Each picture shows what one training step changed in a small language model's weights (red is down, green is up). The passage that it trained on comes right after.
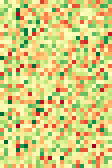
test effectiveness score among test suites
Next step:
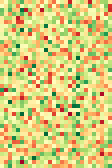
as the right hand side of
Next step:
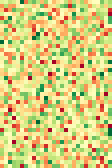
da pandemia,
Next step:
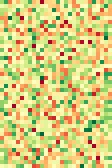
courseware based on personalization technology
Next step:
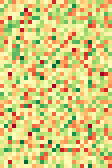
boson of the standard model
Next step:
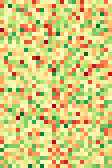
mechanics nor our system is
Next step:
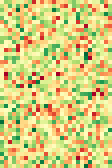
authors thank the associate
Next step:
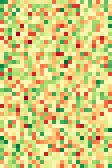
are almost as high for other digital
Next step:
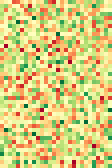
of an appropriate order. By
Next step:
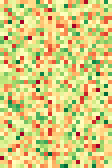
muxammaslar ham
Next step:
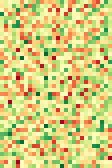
absorption when the frequency of the
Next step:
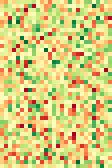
of floating marine
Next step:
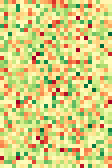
contrast to the above approaches,
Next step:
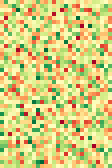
To visualize the results of data
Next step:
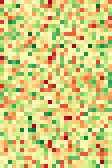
araya girmesi
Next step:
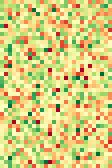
являются важными
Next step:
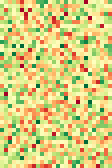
lascivos pensamientos
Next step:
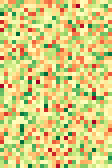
the cloud. The second operation is
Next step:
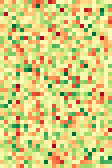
to the fact that the momentum scale
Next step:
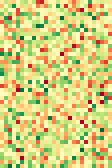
donc de ce qu'on
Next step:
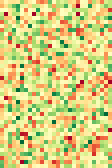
resulting NLP can be
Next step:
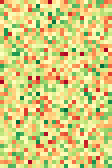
parameter at the open boundary, which
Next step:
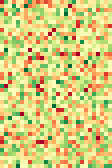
one cell, for beam 2,
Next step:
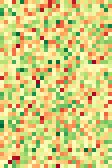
the continuum theory. These are the
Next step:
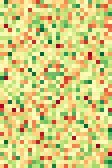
importante en el reactivo 4
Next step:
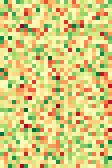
using open government data for
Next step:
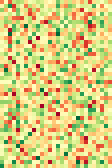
Jizzax davlat pedagogika
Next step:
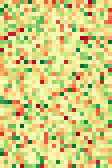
data is always noisy.
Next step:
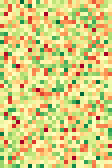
gravitacional irradiada,
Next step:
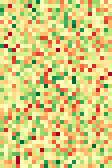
experimentally. Note, that the
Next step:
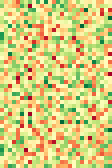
the amount of the basic calculated value
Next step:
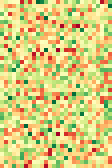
our nanoparticles. Such
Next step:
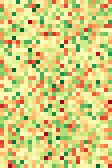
respectively \footnote{See
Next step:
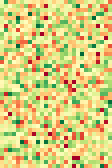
de 132 artigos nas
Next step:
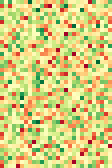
and nuclear isotopes.
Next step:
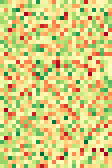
es necesario establecer
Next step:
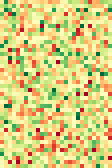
more effective than the standard Norm
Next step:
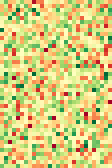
same width of size distribution for the
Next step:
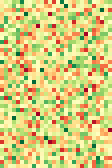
plots for this example were
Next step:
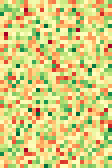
the structural scheme presented in Figure
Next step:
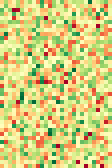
movies, music,
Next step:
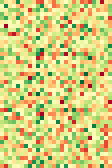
nurse notes diffuse
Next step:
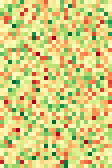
a context of game theory where
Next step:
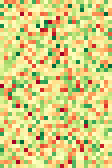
case we recover the SM scaling,
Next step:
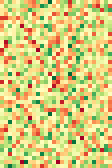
The $R$ dependence of the
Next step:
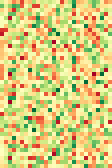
participation fpepm
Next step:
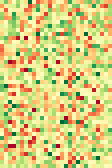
with adapter or adaptive
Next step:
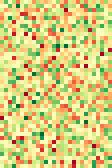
of the appropriate deterrence
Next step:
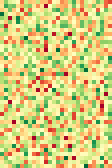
peut pleuvoir
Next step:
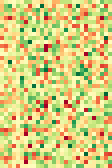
Chen Renjie,
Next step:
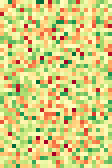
the inauguration has not
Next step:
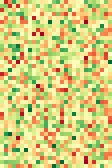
use cycle-benchmarking
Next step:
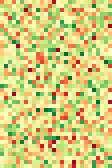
of the Bell measurement on 6 and
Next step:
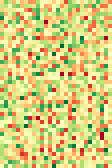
Calculation of net profit
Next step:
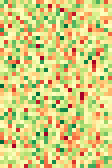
and, therefore, can not be
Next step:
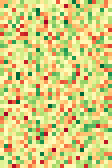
Tobago, USA,
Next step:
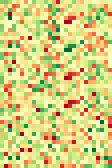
صادر عن
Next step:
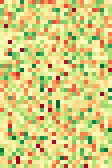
this article analyzes the
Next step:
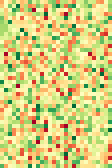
results suggest that spacetime torsion
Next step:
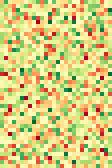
gemessen wird.
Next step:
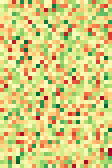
signal, as seen in the
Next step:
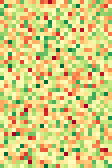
this area. A large number of
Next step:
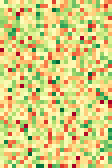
momento de la integración ya
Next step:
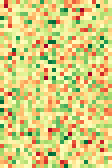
tashlanib, ular orasida
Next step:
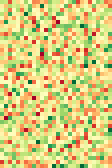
Then replacement made 55.
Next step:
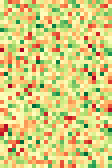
su estructura y uso
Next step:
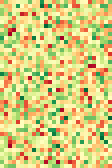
their function. *Cell*,
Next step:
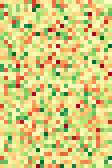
procedure to the dominant mode,
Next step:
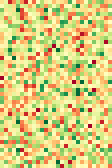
\section{The Weyl
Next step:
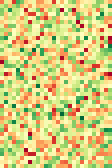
the most represented occupational category
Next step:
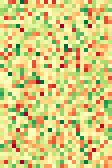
study the parameters of a drum
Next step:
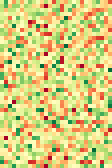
Ecossistema de
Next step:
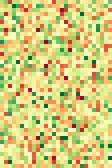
without overtime, performing various
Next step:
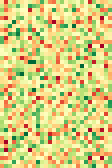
uchun katta yo'l
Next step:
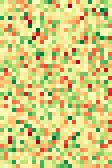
as a single-junction
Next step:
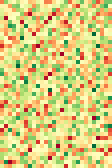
solution. To allow NOx
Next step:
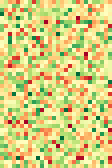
film ini menampilkan
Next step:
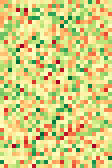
no conflict of interest,
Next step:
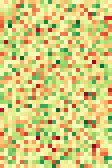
to different exciton spin and
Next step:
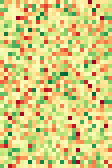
into positive purchase behaviour of
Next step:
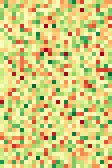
hacia la conformación de
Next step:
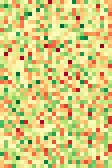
as the pendulum
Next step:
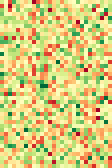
jamiyatdan uzgan
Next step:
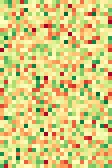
optimize tourist itineraries
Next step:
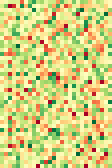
unter der Betreuung von
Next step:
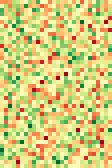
object. GDS thanks the
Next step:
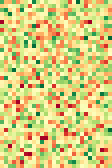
Fig.3. Variation of
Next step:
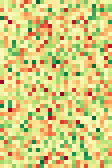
with putative centromere,
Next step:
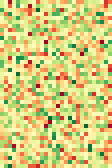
(65.center) to
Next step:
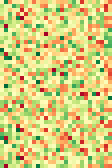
COVID-19 no desenvolvimento
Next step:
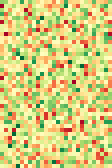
, and store tn ,
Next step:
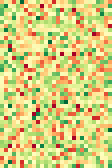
the aspect of thermal equilibrium at
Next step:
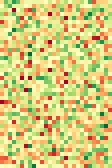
Marine Structures Laboratory,
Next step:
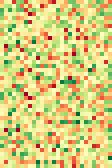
the solution of the previous generation and
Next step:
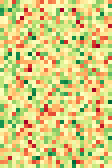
the great value for development of
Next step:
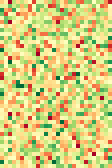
candidates (E, B,
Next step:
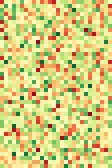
this is to vary the initial conditions
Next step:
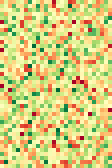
then that we must supply additional
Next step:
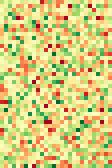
enjoy lattice matching advantage on
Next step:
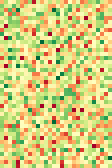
inflationary suppression of the
